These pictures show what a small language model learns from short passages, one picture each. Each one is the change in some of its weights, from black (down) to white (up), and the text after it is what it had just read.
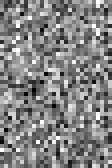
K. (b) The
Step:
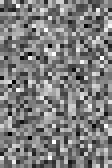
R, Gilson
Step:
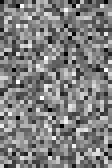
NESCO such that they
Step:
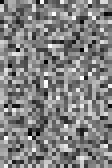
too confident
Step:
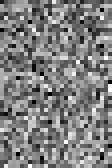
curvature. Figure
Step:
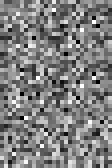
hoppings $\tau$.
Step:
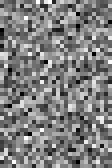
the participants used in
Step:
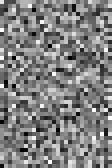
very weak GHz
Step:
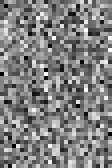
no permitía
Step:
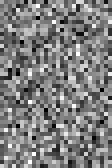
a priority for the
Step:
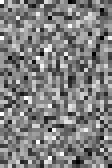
weak values, as well as
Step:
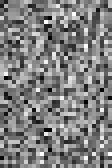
of the large transmission
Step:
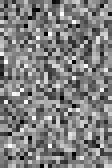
the aforementioned
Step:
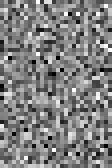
ética Kantiana
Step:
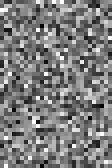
Goals Investigators
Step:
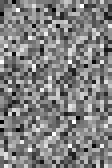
shift of data with
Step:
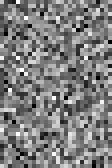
37 Surykant
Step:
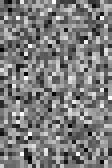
be achieved by
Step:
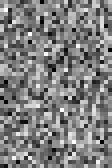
an 8-tow head
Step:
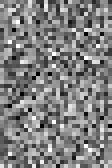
the complete sample is
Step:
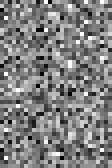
qator ochiq va
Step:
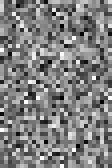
leverages their complementary
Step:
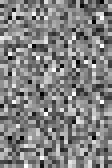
un satanismo
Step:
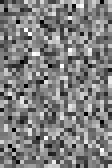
he subsequently
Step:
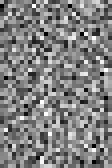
software has been
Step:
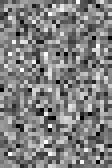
физических и
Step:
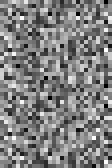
YES YES YES
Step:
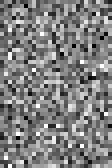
elastomer, and can
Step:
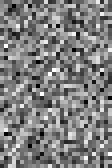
of the gradients
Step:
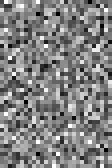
Direito) -
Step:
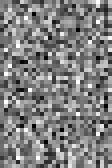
(dashed black)
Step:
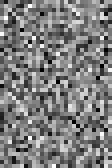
black data points are
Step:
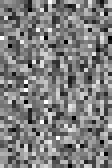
bilan tenglashar
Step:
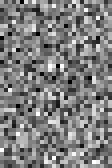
1 September,
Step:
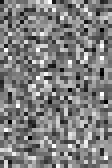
qilib hayot
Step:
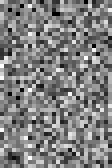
call-optie op
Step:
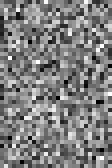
$t_D$. As can
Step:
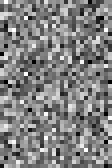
M. et J.M
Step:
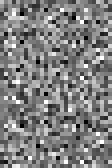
lock tokens and
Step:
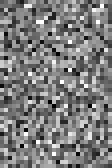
be an urban system for
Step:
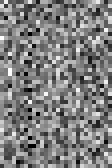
Mat Rahimi
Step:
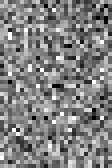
mudança na
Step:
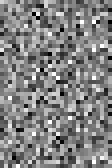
земли после
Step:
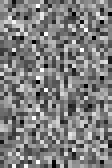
los cambios en la
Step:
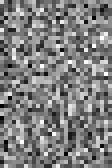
astronomy with
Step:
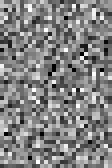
of spreading but also
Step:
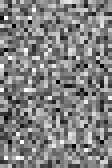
been solved. The solution
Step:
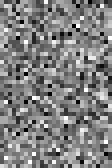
to be \violators for
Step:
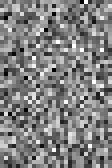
visualizado por
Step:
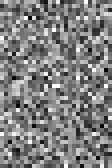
type of R-L
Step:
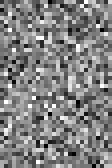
which can be separated for
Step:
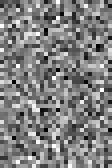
: Absorption
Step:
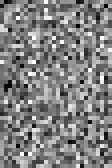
The simulation motivated the
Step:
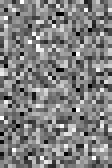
\end{equation} with
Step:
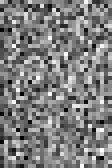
$rt$. The dashed
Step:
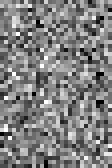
and Martinez. It
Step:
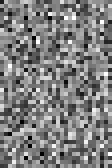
the gas phase stationary
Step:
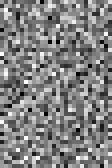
the interactions between the
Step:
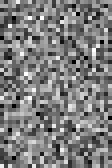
quantum communication is
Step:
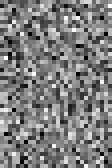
of emission bands
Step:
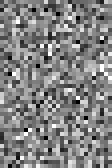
nonlinear dynamics
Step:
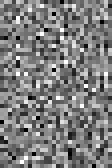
gets stronger as the
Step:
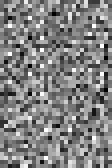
polarzed phonons
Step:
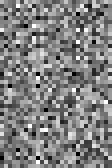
constant response for
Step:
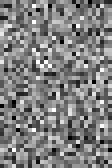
are no \textit{a
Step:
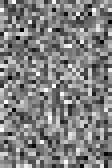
markers of aging in
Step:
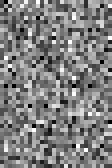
affect whether the
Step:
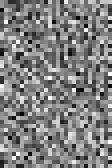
por conta da carga
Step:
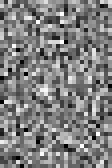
assume it to be a
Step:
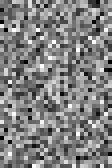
Braden and R.
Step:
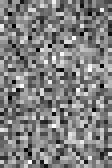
learning process of human
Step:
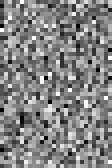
popular consensus.
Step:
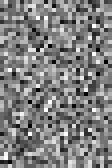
and narratives by
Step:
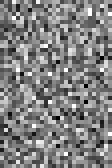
their environment [24].
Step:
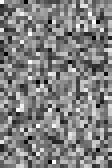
Ministry of
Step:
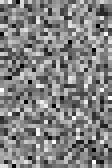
the frequencies of
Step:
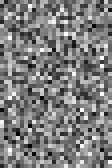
star-forming gas
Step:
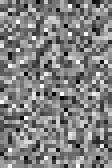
$\zeta$ given in
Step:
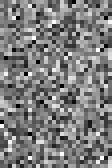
This review explores
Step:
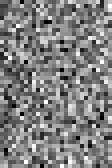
route this volume. In
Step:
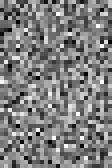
is complicated by the fact
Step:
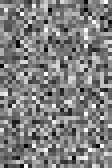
potentiate these benefits
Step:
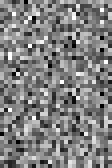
employment status
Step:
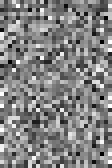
tronquée de
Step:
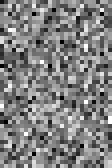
small). In this case the
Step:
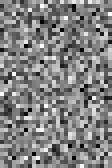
field, the waves and
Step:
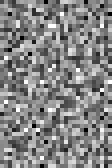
the definition of the point
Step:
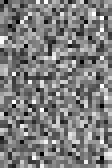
head teachers and
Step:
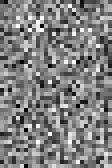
flyways are present in
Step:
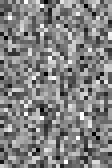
Information Processing\\
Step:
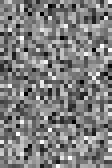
също част
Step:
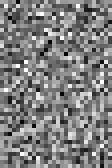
the $\theta$ dependence that
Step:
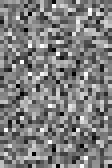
contain more parameters than the
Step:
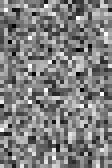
input costs,
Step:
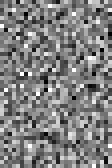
Green Curve
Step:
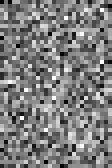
van het Agency
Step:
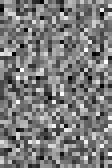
the smartphone leads
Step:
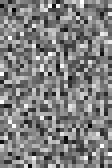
in the research at hand.
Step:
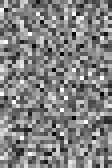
en epidemi,
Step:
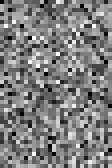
monotonous differentiable
